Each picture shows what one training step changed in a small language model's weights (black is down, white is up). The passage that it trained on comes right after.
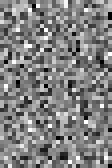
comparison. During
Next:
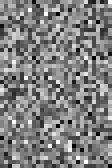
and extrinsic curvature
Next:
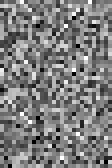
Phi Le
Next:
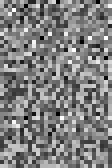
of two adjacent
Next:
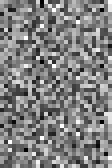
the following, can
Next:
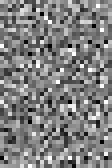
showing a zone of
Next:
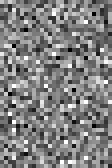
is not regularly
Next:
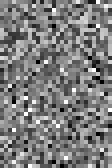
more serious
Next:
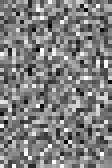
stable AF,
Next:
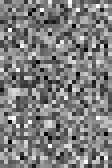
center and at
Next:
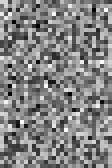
communication, and
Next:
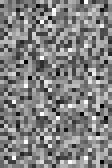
is strongly suppressed over
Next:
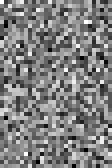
length. The longitudinal
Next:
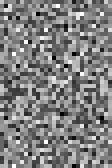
chemical potential.
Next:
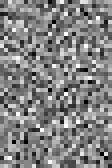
well as the return
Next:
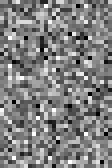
work was partially supported
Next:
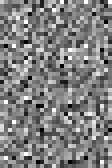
can now be identified
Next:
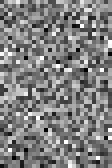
We seek to
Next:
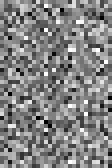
have primarily been
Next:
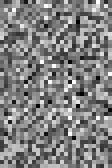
at the UV pump
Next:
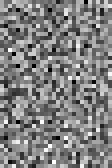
twice continuously
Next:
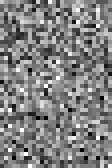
claim could still fail
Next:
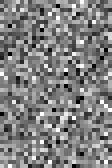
Grade Point
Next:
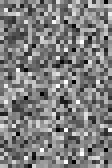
of James
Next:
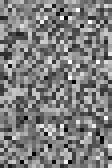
at the late times
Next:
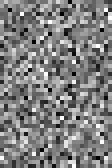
collisions using a simple
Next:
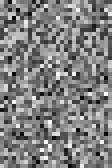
quality of images and
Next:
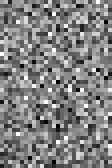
subjects were
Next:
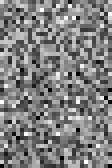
increases overhead and training
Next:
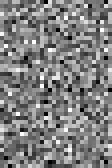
engineering of superconductivity
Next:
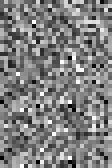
a lack of
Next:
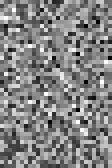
up geometric objects from
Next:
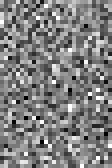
models are usually
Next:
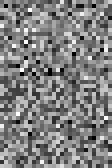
scale bar applies to
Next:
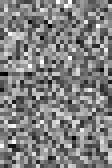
in each sampling
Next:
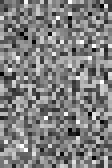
to push
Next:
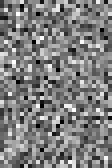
of ages and
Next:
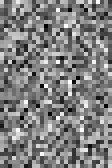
TB energies for such
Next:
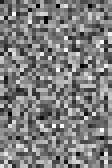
electron captures.
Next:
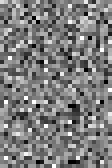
be determined as the
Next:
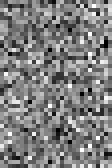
(as of
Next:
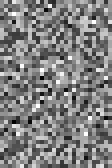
the delay stage,
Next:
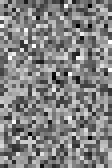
bold lines
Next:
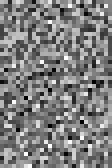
sample photon before Alice
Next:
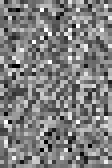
time of at least
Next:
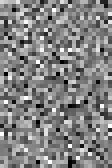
should be noted that
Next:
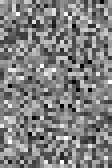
and anyway in
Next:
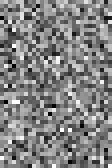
which contains the
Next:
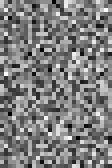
string states with light
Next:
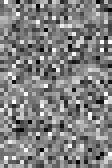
refer interested reader
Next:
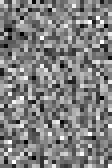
mutated in these
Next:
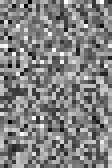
distinct character pairings
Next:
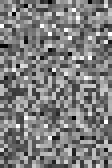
emergence of optimal
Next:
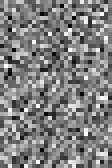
A step towards this
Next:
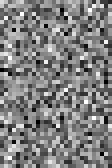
motion as the scalar
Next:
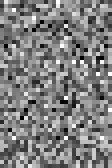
VCC's for
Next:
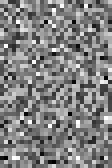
that both forms are
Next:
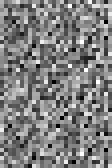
of more than one
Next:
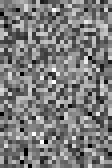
assumption is a
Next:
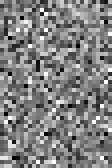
is expected that at
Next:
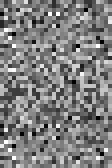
in one spatial dimension
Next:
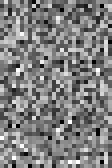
shall match those theories
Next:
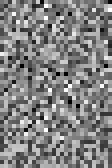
using the data recorded
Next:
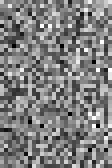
symmetry breaking of the
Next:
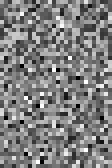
collision rate.
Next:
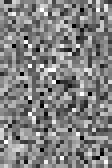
gas is injected
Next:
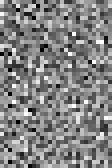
meaningfully tested
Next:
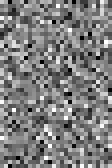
(solid lines).}
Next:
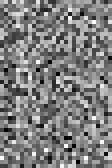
the linear resonance of
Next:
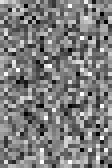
be diagonalized and
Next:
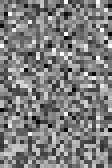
the central black hole
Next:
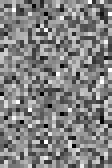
patterns. For
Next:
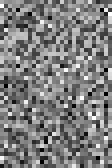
idea of our operator
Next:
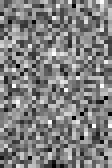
theoretical distribution of fidelity
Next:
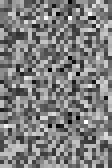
near the Sun
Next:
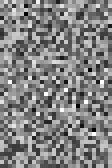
the two-
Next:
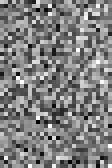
very different from the
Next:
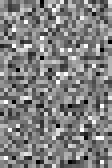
can be used,
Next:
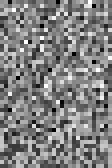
potential conserves CP
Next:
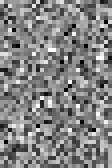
that the scattering pair
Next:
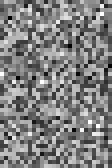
Here we limit
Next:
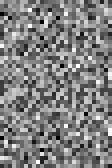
the idea that one
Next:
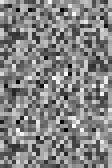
selection for financial
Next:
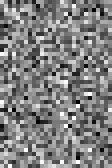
literature discussing discrete
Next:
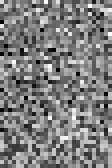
cones and
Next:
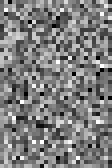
\equiv s$
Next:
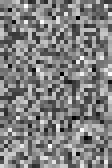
users in reading
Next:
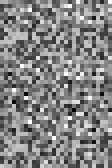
we use the saturation
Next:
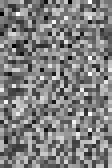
framework of classical theory
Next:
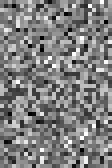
gets reduced from
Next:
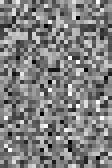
radio data respectively,
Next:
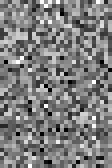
galaxies. We find
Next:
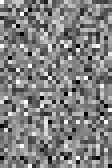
orders with an
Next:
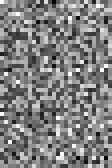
and the cutoff energy
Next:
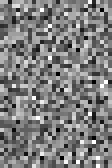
average number of water
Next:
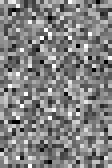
time. One can
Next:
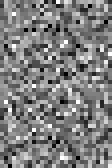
RTBF in
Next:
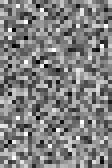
data, then add
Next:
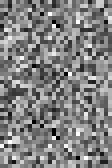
first one is the
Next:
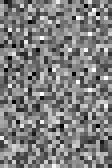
balance prefetching
